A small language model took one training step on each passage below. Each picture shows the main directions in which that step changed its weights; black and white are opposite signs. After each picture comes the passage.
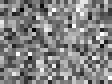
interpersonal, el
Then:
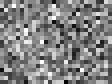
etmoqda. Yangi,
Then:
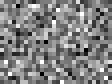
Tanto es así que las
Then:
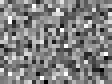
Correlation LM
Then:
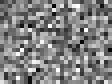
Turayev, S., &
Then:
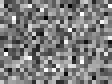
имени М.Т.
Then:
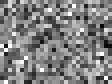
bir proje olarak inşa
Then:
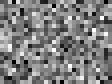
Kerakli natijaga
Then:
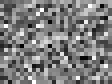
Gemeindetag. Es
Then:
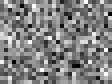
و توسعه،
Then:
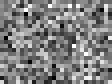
show a high content
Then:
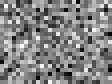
в основном используются для
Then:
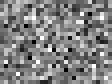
сталого розвитку НАН
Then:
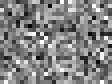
hayotning haqiqatini
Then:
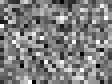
die durch das Umfeld sowie
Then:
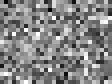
visión ideal sobre la
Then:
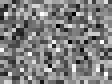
e consolidação da
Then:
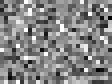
давлат университети,
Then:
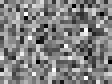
Ispaniya va Italiya uchun
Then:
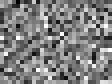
harus mengembangkan
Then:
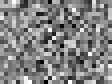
diferencialmente las capacidades
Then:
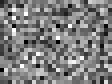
June 2026 Reviewers
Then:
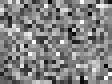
penală a lui Carol
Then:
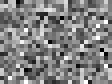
orqada qolib
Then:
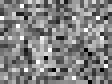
keladi. Moslashish
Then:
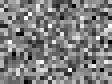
compreensíveis e
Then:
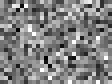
ham, voqelik
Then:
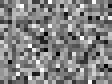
ГКІ виступають
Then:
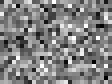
planeta em grande escala.
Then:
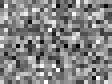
Panton U.H.
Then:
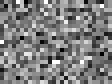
la meta donde se
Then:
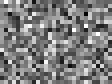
вагітних із
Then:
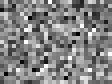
xuddi shu masalani
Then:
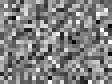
greșite și alogice
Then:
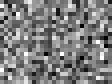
y progresiva,
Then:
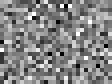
заведений. Для
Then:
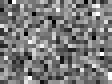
qiladi. Maktabgacha
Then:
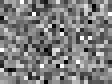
составили: -
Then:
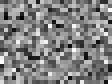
de longitud por 5
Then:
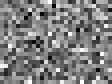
(*non profit organization*)
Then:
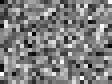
orkestri», «Xor
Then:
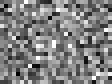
характера, направленных
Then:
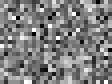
ambiental, seja em
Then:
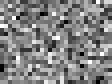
qayta tiklanuvchi
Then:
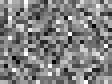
de áreas que normalmente estão
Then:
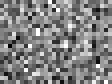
(Pasal 6 ayat 2
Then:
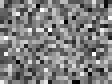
акси сифатида
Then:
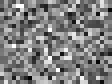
Smith gibi
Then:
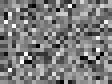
gente no bebe otro
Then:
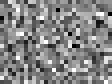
design? Na arte?
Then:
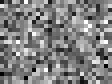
bosqichdan iborat
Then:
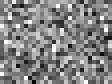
do clima e a seus
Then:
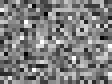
que muestra la influencia de
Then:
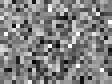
del desierto" a finales
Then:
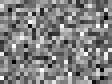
de la fórmula de
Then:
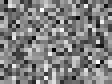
ва иқтисодиётни
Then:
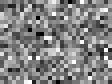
incunabelen van het
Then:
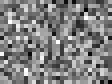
bazasini shakllantirish va
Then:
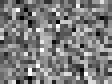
hollarda kuch ishlatish;
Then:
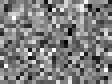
de los Estados Unidos de
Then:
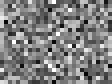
keng ko'lamli
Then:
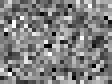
de performance est complexe
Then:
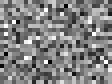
конопляному полі
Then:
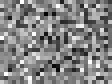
O'tkir Hoshimov
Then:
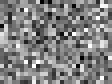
киритган бундай
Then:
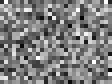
nominal «este personaje»
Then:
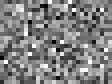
da plebe específica
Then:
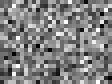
cinq catégories
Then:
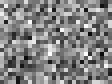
C.; Vergara, G.;
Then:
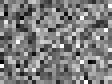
umumiy deklarativ
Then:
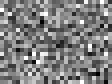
asoslari; 4) bola va
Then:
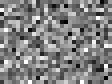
su objetivo no era deponer
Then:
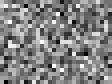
los enumeramos a
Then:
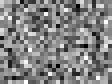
xil ijro etilishi
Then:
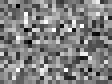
autenticitate.” A
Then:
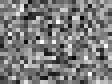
y discursos coloniales”
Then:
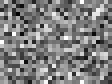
importá-lo, mas
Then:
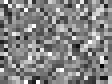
у відповідності до
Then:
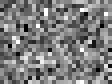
saltos de igual a igual
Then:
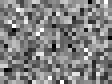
повідомлень про соціальні
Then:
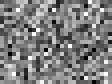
різних поколінь
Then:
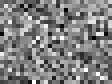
интерес. [4] С
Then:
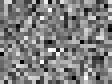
нити знати у ком
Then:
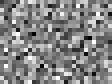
metode (de ex. KO
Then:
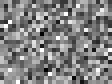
demokrasinin teori ve
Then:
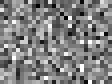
Superior pela Faculdade
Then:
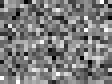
orientated not only on
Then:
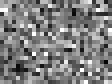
Boshlang'ich sinf
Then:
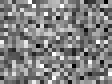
grande lapso temporal
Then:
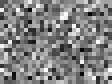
demais somente acessam
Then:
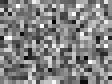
folgenden soll dargestellt
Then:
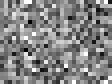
frame, sound
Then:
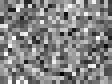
проблемы с ЖКТ,
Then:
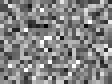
levert voor hen, die
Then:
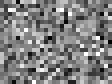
está en presencia de un ser,
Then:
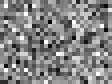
ta'siri baholandi.
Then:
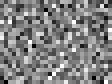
образовательные технологии в
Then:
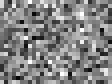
Observation Sheet,
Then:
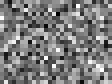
pembelajaran di kelas
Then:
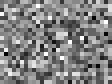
ललित व
